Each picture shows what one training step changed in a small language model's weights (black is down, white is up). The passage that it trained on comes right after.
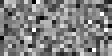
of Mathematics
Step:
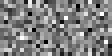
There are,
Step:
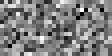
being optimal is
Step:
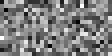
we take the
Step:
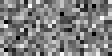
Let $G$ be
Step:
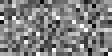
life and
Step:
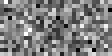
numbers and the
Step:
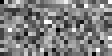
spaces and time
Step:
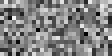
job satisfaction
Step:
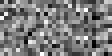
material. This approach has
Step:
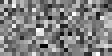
main results of Section
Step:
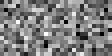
the right hand side
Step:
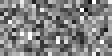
notations will be also
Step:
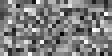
derive a learning
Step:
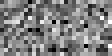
and we omit
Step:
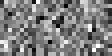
of the total
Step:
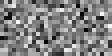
an upper
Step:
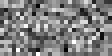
z\right) ,
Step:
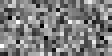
a commutative
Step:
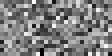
note of the
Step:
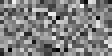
conventional power system
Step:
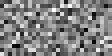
implementing, and
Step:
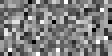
and Hessian
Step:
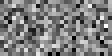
stands for the element
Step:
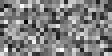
compare the median
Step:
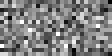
trick and
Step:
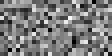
type for assessing
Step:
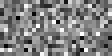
slope at
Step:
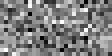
The morphism
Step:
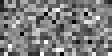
is the local existence
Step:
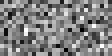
time but where as
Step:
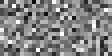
by the state to
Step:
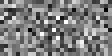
features associated with
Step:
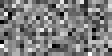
creative learning during the
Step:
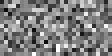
the approximation of a
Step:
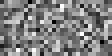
and a standard
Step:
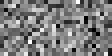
the problem have been
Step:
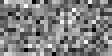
that $f$ is
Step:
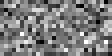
the guard,
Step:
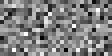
activity focusing on
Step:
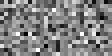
new vegetable
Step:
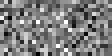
tested where this
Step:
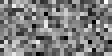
similar goals as
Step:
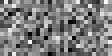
over all $H
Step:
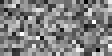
the blue
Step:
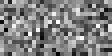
sent in response
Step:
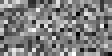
d\mu$ where
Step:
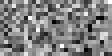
inner product 2}
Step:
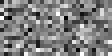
homogeneous and
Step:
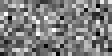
Texts in
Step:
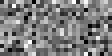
by clicking on
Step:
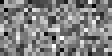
we find that the
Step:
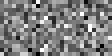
for Bayes
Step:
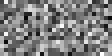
with 8GB of
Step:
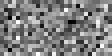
a bounded domain
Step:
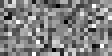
an isomorphism. A
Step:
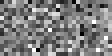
country and its
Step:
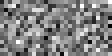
the rectangular
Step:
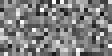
as the vertex
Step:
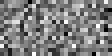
and consent to
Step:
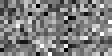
governed by
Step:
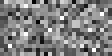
that the cost does
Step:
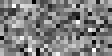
also imply that
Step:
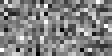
analogs were given
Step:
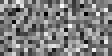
above action in the following
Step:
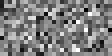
is depicted
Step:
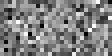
a hammer,
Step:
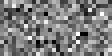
equivalent. (1)
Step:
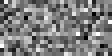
with positive probability.
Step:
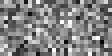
Since $y\in
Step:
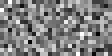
leaving only
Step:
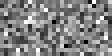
for the KdV
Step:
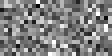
%For this
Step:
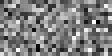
the “ground
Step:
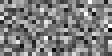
factors such as
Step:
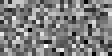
pour tous
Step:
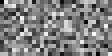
contains $q$
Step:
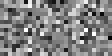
It was found that there
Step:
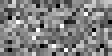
a function of time for
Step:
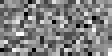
and Hospital
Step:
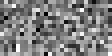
out using digital
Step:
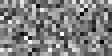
no conflicts
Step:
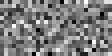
completes the proof.
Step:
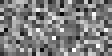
surrogate for
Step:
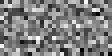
represents the cause
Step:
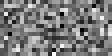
exists an algorithm to
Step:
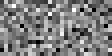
every tournament
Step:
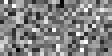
based upon a test
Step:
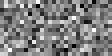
lying over
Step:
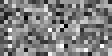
with CAL
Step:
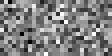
not with the classical
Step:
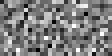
and separation
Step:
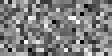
in supporting
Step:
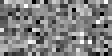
that defines the
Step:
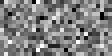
of the points where the
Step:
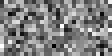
which may have a
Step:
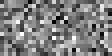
and with any initial data
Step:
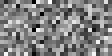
challenging to
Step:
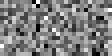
for adaptive
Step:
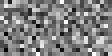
he examined
